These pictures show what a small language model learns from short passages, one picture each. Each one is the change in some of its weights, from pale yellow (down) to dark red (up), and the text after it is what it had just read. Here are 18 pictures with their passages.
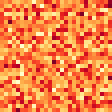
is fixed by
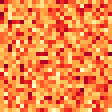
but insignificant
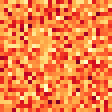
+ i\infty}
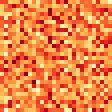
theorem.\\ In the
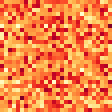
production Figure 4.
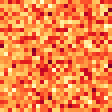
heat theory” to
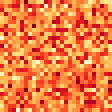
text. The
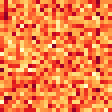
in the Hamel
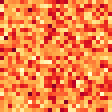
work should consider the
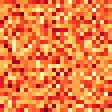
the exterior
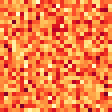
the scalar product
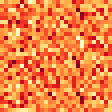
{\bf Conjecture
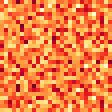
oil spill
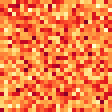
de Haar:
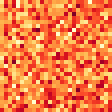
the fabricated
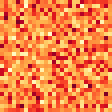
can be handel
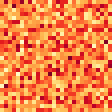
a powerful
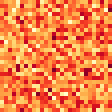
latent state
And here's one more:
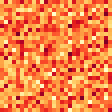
in arteries with
